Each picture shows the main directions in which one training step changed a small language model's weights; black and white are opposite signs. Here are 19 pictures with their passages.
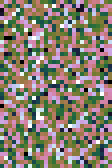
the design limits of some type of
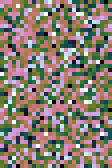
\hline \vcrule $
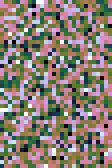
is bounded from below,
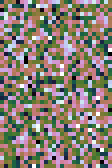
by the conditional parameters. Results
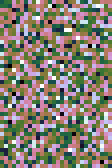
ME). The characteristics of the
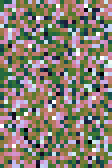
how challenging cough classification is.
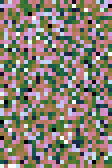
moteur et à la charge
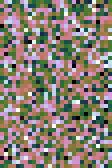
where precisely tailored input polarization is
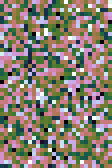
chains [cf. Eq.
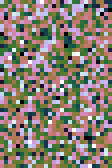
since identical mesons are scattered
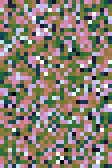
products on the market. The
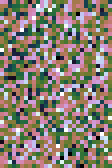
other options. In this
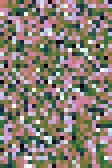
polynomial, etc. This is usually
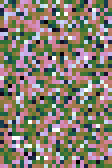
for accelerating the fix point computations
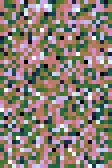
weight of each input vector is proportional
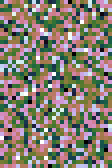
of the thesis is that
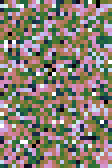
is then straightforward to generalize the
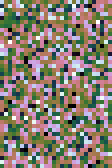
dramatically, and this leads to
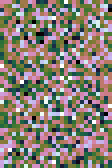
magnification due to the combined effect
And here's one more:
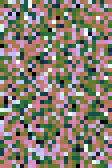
which they were chosen is shown in
